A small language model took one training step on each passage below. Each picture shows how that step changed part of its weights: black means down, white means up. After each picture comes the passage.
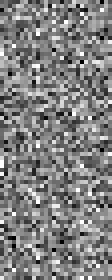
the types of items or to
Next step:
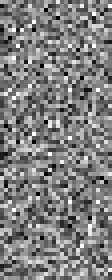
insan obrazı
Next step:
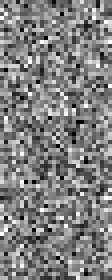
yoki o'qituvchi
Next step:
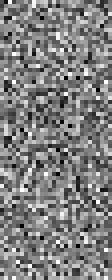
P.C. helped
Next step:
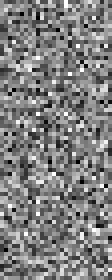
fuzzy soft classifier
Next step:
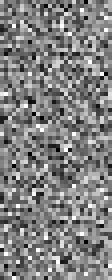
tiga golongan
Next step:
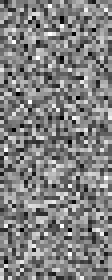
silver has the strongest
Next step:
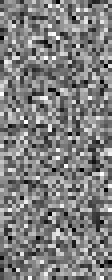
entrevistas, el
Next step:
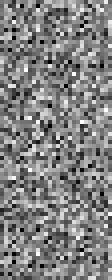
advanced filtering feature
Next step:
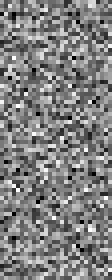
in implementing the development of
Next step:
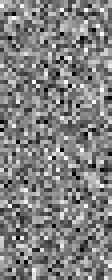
la edad obtenidos
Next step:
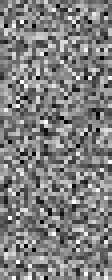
Buscar ministros
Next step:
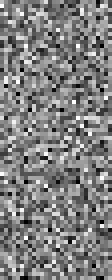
discrete vector
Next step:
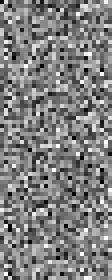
va muammolarni hal qilish
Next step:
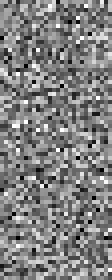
of the major space missions
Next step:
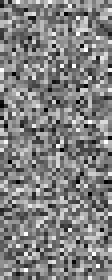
of baited hooks
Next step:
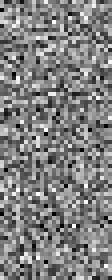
and control of access to data
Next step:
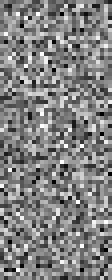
Kappa statistic
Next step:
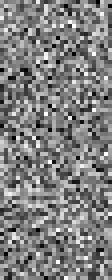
with boundaries, and
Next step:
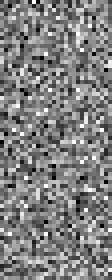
to deprotonation of
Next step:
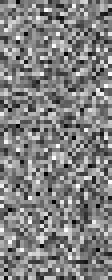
relationships that could have appeared
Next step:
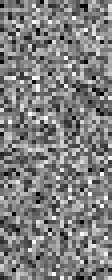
mainly come from the diesel
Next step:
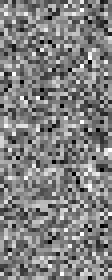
geomorphological characteristics
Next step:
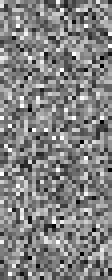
центральное –
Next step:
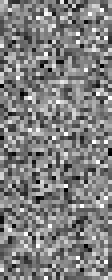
IMO when ice
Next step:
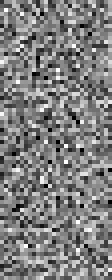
no competing interests
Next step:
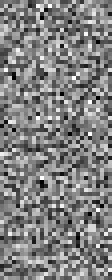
inestable del sentido de
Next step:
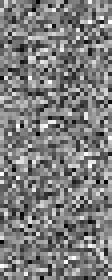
з питаннями
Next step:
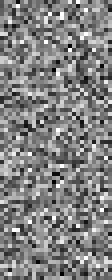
PIRLS –
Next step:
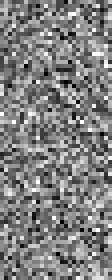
synergistic with the
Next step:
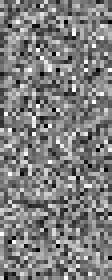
The students' wishes
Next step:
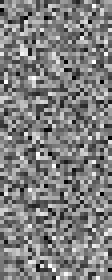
мумкин бўлган
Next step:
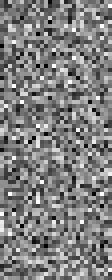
methods of attachment
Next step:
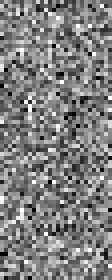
и тенденций
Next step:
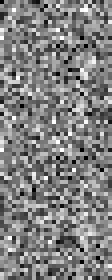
and encourage them to
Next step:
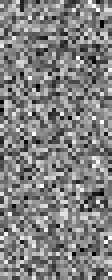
accounting. Moreover, the
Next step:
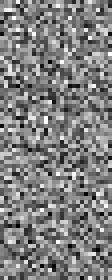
rivojlantirish strategiyasini ishlab
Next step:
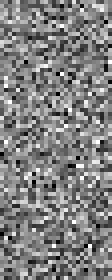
contrast, the far-red
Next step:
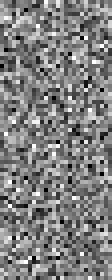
incorporating specific changes in clinical
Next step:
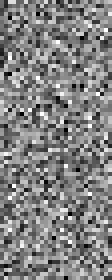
Sedangkan, dalam
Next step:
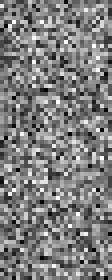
ML sfrutta
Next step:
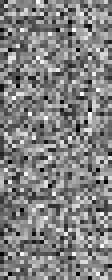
inserção da disciplina
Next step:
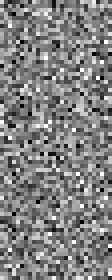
and Techfin in the market
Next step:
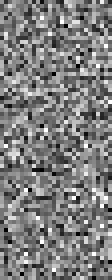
was no difference. For all
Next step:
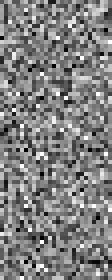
shaxsdan hikoya
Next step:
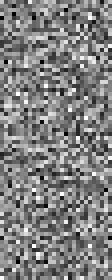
competitors in the digital
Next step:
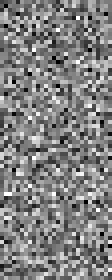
interface of specimens at
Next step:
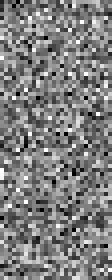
conditions. In particular for the
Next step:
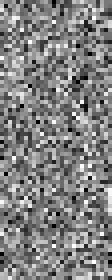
- o The complaint
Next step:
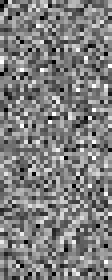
Department of Pediatrics
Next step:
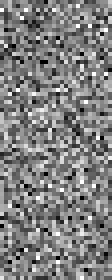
opportunities for one’s needs
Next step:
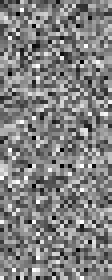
the university professional of the
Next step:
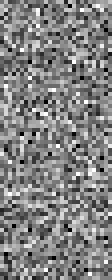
at this time the architect
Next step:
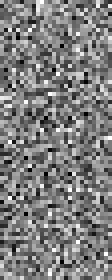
& \text{No
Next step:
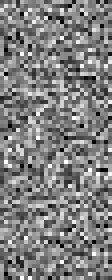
can be inferred that
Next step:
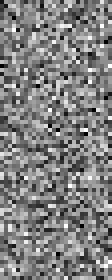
ser obtenido de los
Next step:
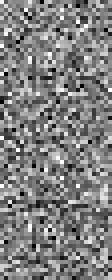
„Poezii din
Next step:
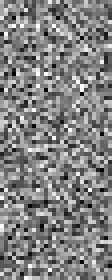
extremo superior de la
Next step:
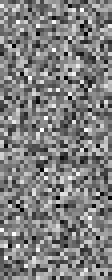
real time. The overall system
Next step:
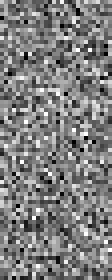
Culture and Arts
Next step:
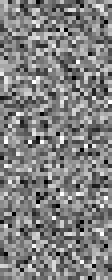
assess the effectiveness of the selected
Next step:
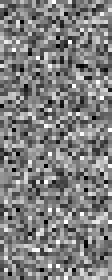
2 група –
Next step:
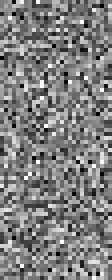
bilan hal qilinishi
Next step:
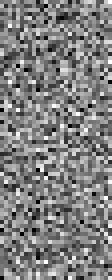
and its developments are
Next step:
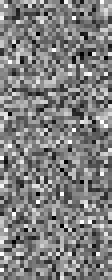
The present study used the
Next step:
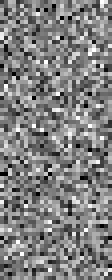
a tutta una catena
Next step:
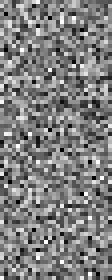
also taken. The cases with
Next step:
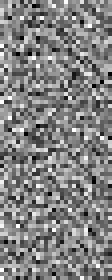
organization's Internet use policy
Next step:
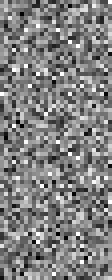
smooth space but
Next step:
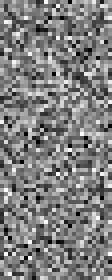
section, there is his
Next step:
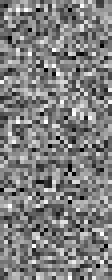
With the same intention,
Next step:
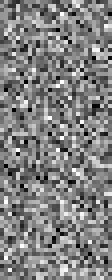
Ltd. with
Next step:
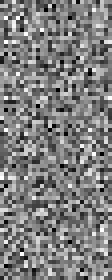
ham ataydilar.
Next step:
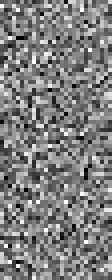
realm formed by
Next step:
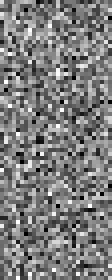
экстракт >
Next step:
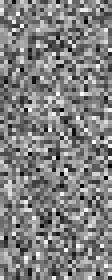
efficiency α_{eff}
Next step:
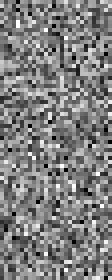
increase in the FSH level
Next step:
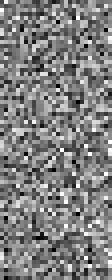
o'rni haqida
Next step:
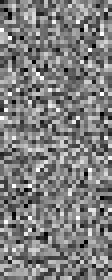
greater than 60 km,
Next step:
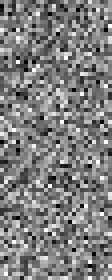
seminar participant had a
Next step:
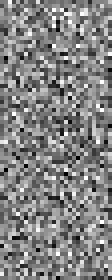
permiten aunar
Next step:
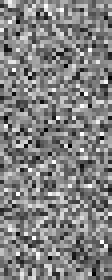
This step is definitely
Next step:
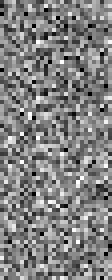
mengubah ukuran
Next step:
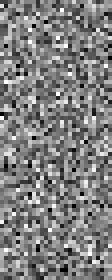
10.9% of increase
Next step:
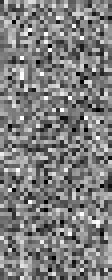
implant surgery /
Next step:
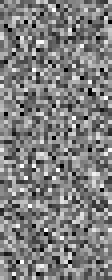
hinaus geben
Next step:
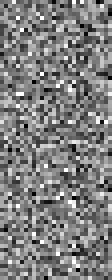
follows: a producer is
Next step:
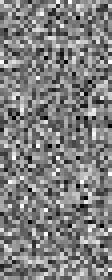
to be most convenient for
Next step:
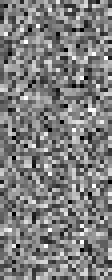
a mobile application called
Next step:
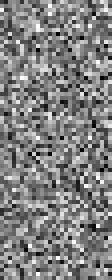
backup systems. How
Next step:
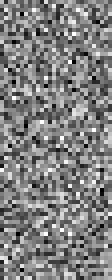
action potentials, as indicated
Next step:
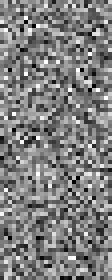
corpus approach, the
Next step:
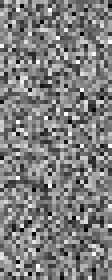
lectura desde el cine
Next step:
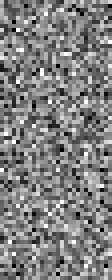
la crisis laboral.
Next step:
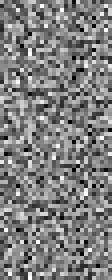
кафедр по
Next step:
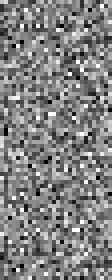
facilidade porque já está
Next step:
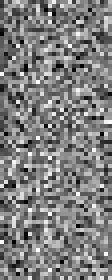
de aprendizagem não se limita
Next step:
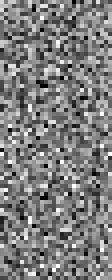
государственной границы.
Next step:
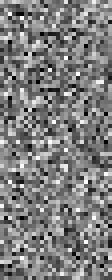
subyektlar bilan
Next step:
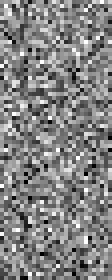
на синтезі
